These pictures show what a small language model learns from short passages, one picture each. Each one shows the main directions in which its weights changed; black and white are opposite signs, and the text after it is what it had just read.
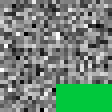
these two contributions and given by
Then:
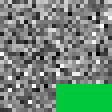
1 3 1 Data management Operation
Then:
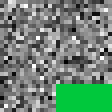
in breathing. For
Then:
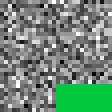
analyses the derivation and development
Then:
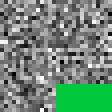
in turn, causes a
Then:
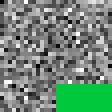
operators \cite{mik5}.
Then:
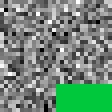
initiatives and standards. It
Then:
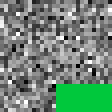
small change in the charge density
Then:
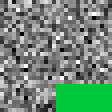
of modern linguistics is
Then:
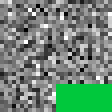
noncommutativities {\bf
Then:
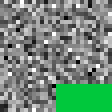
and H. Arfaei
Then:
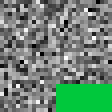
in Vietnam found that high
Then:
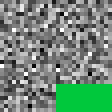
order to do this, data must be
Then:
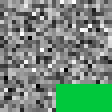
with the previous case we show the
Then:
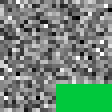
Daniel Waiswa,
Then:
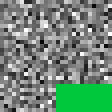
between the interfacial solid and
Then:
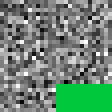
the drafting of the
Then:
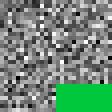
a confined space, leads to a
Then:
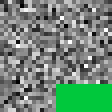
optomechanical scheme of
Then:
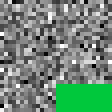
to broaden or enlarge
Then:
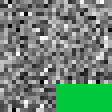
to implement a term-rewriting
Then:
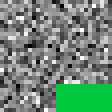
A comparison of the cost of
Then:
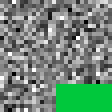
$\mathbf{C}_{b}$ to find
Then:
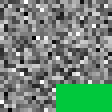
diffeomorphism violations
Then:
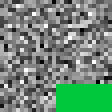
given by $y_i =
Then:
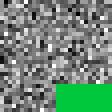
different properties. Originally,
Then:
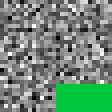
of Cycloteela,
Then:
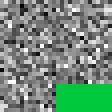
are often compounded by limited
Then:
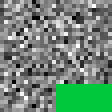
Forms of Quantum States
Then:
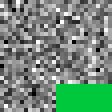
strong interpersonal trust.
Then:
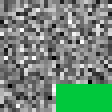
most directly relevant one is
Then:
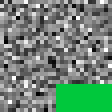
albino rats. The
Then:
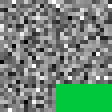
, title = "Recent
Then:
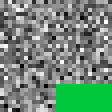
was a community-based study and used
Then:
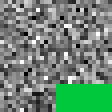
in proton on carbon
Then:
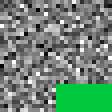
gates on a given qubit
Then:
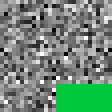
acoustic modes [50].
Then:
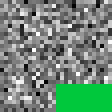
the integrals in that equation as
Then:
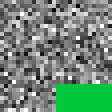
cerebral vessels,
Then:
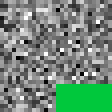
largest statistical weight. We
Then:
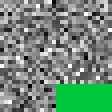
real part of any observable containing
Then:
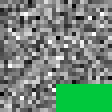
of the outlet boundary conditions
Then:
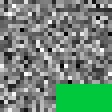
marked ways but they later
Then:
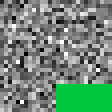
sample $s \in \cS,
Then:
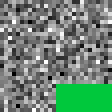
domestic or foreign producers
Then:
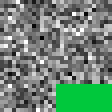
presence of these magnetic fields. In
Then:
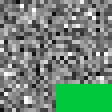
is a phylogenetic measure
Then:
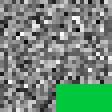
AGN are believed to
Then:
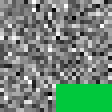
gateway via security
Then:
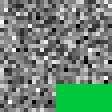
significance level. 5. Conclusion
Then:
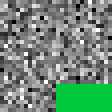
This is a considerably longer time
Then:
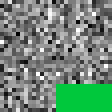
to solve those problems.
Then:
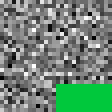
for food, water and
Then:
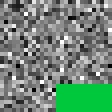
\cdot \sum_{n =
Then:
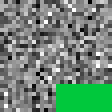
of monthly repayment is not
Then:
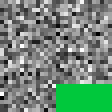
electron microscopy
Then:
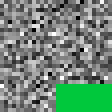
This was noted by, for example,
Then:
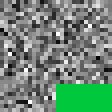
the performance in terms of correlation and
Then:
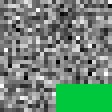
on the regime where the interaction is
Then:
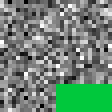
and nearest-neighbor
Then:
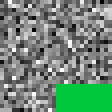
usually made of two stacked
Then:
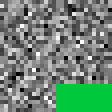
acceptance at the level $\beta =
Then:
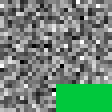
quark mass case (red line).
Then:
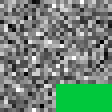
{\bf Remarks:}
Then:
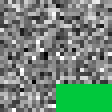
throughout the evolution. Since the
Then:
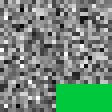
and tectonics of the
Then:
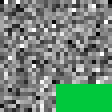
friends.* *This is
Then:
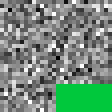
1 if the measurement passes the
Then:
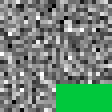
{\em % adiabatically},
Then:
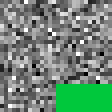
none"> Decisive
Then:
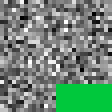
find the bound states of a Simple
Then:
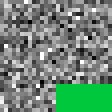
firms improve their productivity
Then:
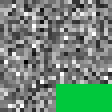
the School of Psychology
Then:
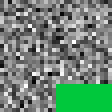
reduced the amount of particle and
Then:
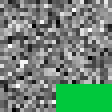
frequency by approximately 75
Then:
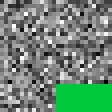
\right) \sim \delta
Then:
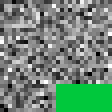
be overcome by poverty
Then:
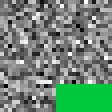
the bulk gap,
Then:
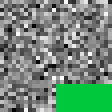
of a launcher to a
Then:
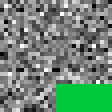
alternate layers surrounded
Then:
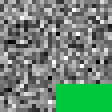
configurations that are close in
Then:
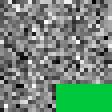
of 2 or 7 days. For
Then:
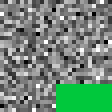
essential layer of health
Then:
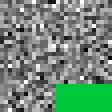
by some (fixed) singly
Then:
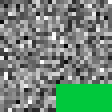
P.E. The schematic
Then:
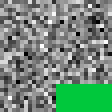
2012. The quantitative
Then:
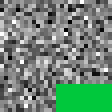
a nation.¹⁴
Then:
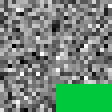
it would be interesting to see
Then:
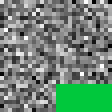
by multiplying ψ by
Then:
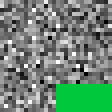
beginning of the running period
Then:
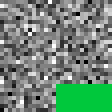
terms of traditional banking
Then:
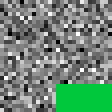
of clock synchronization as
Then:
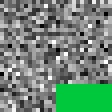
small in comparison to $\mu$.
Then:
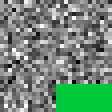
evaluated by quantitative
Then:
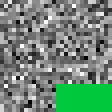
2 to study the failure
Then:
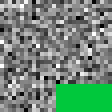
This paper examines the wider
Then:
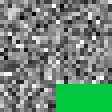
Coefficients (ρ)
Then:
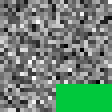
optimum. 3. It works only
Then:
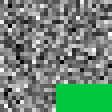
National Meteorological
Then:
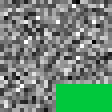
normal low-stretch
